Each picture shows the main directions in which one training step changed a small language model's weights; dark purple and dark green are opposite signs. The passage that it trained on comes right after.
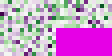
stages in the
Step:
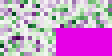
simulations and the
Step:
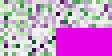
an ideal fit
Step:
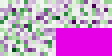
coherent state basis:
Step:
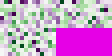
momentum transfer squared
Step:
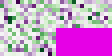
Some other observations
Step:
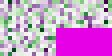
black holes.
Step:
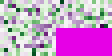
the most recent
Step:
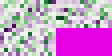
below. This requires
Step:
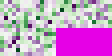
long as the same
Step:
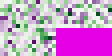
frequencies, which
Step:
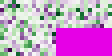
a plane SNS
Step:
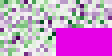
distribution of the
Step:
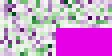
light reaching the
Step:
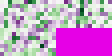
gives the generalized
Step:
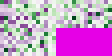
The lines are
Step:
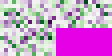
fraction $\zeta
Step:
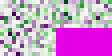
are much smaller than
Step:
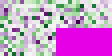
multiple subjects
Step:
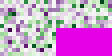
matter consistently
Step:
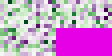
from the method used
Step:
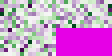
for all values of
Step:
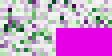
and ${\bf
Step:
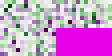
dispersion relations of
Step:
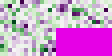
reproducibility is
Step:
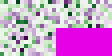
96 participants
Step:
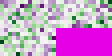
of much current
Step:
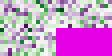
separate the amplitude
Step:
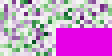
may be determined from
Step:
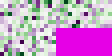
combinations of
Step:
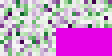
Recent determinations
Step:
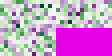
lowest two
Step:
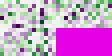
of exotic
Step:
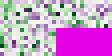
an improvement over
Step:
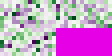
based on a series
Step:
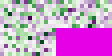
delicate experimental
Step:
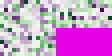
space that would make
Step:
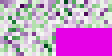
of population dynamics,
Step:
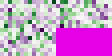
and used the approach
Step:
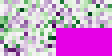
accuracy for different
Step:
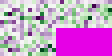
first sum accounts
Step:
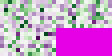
well as the best
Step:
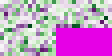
current study does not
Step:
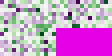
the orbital parameters of
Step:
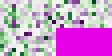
JJ. The
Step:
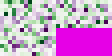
capture it with the
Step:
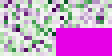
SHG from
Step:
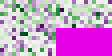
a free parameter,
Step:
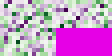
estimated and in their
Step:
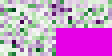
be unified into
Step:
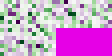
1em plus
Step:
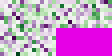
are expected to decay
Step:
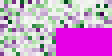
is given by
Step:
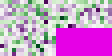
real part. With
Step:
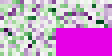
first quantization is
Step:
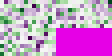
dataset, and the
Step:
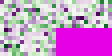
the boundary and the
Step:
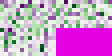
of the black hole
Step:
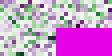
of solutions to
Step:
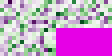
channel property is
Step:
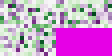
the diversity
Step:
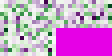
{ \title{
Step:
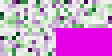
However, by
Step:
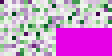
after it has
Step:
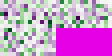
order $\xi
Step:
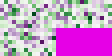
modifications to
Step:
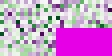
coverage of type
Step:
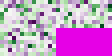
by boundaries,
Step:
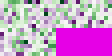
since electrons of both
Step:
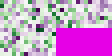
in the spin
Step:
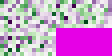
$H$ are
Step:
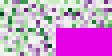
Thus we can treat
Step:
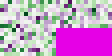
the eikonal
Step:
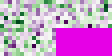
we pointed
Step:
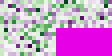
the 3D
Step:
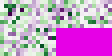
light nuclei}
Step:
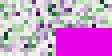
in upcoming
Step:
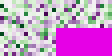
labelled as
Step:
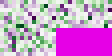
variables usable to
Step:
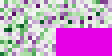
signal. We
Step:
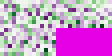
the CBC
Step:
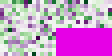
while in the case
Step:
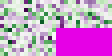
these functions which best
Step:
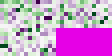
V the field is
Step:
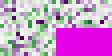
be a local analog
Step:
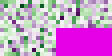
of course
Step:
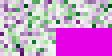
out whether or not
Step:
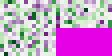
which is then
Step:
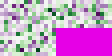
written as a
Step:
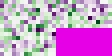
in the mean
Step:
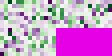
quantum dot in
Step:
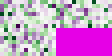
for this purpose
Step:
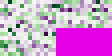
presence of an additional
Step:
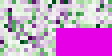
and therefore electron
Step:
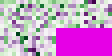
of rise
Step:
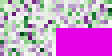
long range physics rather
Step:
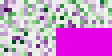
nucleus. The
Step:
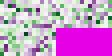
the periodicity of
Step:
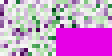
First, potential
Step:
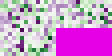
profiles are shown
